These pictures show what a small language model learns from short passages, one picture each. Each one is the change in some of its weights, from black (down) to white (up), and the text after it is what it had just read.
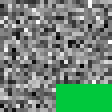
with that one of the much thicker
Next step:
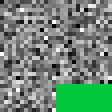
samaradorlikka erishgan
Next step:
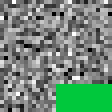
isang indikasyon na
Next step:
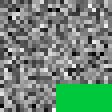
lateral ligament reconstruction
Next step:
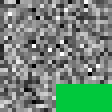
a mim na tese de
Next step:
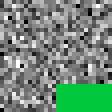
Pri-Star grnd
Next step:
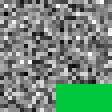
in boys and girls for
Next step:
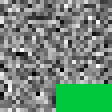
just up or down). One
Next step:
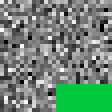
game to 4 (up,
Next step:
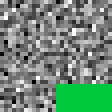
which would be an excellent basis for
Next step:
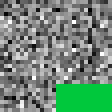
It runs into 178 pages,
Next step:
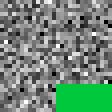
study the self-similarity of structure
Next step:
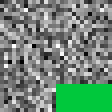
data. The process is shown in Figure
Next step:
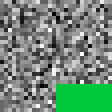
detection of fractional statistics in a
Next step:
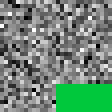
where a space-time manifold is
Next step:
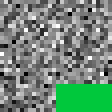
global object, wallets
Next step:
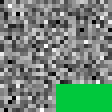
help with congestion, as
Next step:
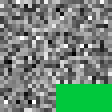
in the parallel configuration is
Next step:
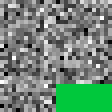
same purpose in mind, we have
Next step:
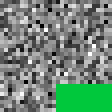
achieve high performance in an
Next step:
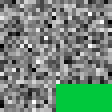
посредством визуальных
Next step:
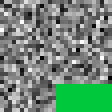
service teams should consider -
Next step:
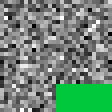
il romanzo,
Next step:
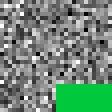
keltirish haqidagi
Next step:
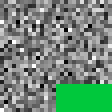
problem to improve frequency stability.
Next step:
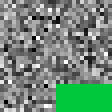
organizational culture as a vital part
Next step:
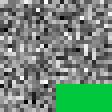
zones with global export
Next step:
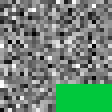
binaries e.g. DP
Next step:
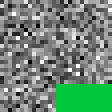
Hong Wu, YCTP
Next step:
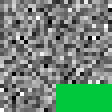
Project Duration: **2015 -
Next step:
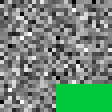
werden kann, um
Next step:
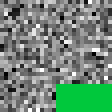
into existence; and real communities can
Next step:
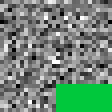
coefficient is also related to the thickness
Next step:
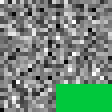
the wavelength dependency of the
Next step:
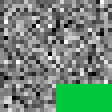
platinum and nickel
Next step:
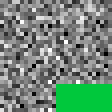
de mitigación y adaptación
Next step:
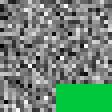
less than 110 mm. This
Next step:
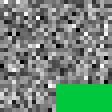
based on R extracted by the
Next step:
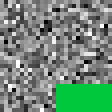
Wie gehe ich mit
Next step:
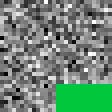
**caracterizado por**
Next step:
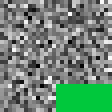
CONFLICT OF
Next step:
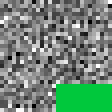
(Triazole C₅).
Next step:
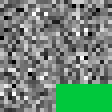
prediction model. Central to the
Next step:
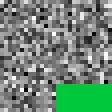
long cabling distances between the
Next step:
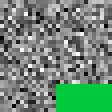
scalar mass spectrum, notably the
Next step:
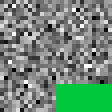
In the context of ASD
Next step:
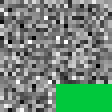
effect of temperature on the removal
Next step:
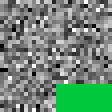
assumption that the properties of a
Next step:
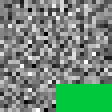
de la ciencia. La
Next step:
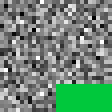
I don’t want to upset
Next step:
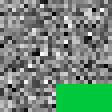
postgraduate courses by
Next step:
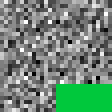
support this conclusion and it is possible that
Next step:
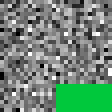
сучасним вимогам
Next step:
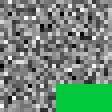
in the yz - plane and
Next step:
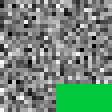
драйверами новых
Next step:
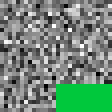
expressões faciais e contato
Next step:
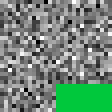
non-overlapping band
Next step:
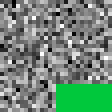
their protein nature and the presence in
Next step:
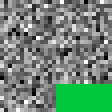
leak inward and its energy remains
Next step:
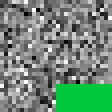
vibrational contribution [Fig.
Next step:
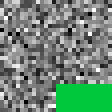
\sum_{m, m^\prime
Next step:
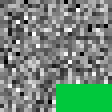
email Rinfo dapat
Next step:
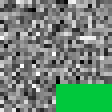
that the proposed algorithm is more secure than
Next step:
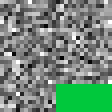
Die Stärkung
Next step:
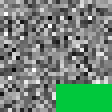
Matteo Acanfora,
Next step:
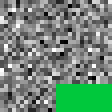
rude e fálico, que
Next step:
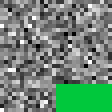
bandlikning ortishi kam
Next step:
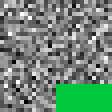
an edge $u_i
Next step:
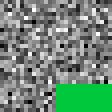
presented in [Bölte and
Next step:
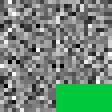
pode ter aumentado as chances
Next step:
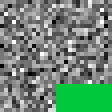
the interaction rate since some of the
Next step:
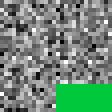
the behavioral motivation of
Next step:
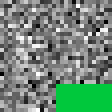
apoio incondicional do
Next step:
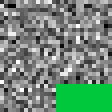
is project that comprehensively
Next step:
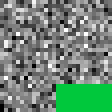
the impacts of climate change and
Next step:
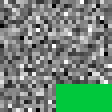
the energy associated with the first-order
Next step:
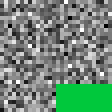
dicho vacío,
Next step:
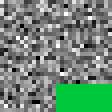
The dataset also includes morphological
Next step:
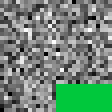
segura, confortável e
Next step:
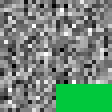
the interest of large investors in
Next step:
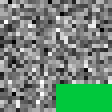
сорта 'Fragrant
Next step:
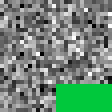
Embora o impacto
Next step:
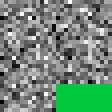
alveolar fricative س
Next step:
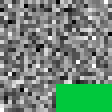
oscillations are asymmetric,
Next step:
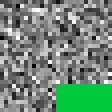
Fourier transform of the lesser
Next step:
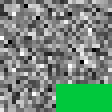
and in vitro evaluation of
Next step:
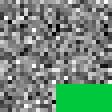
ebenfalls eine
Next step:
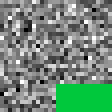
is implemented as follows, with full
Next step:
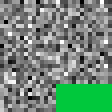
Applied Social Sciences
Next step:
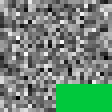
Solar System values. However, this
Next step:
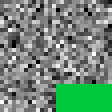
possíveis implicações
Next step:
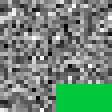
and $\mgut$. The lower limits
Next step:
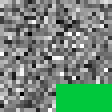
cross sections for $p$ and
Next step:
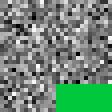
from similar designs, measured vibration
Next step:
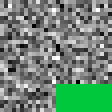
situations, that of intercalant density
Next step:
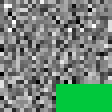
espaço de serviço
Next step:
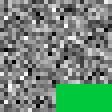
one views ATFT's in
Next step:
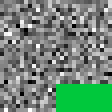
с электрической
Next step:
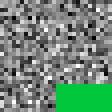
in the mushroom flour,
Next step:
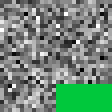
disability and fatigue to be
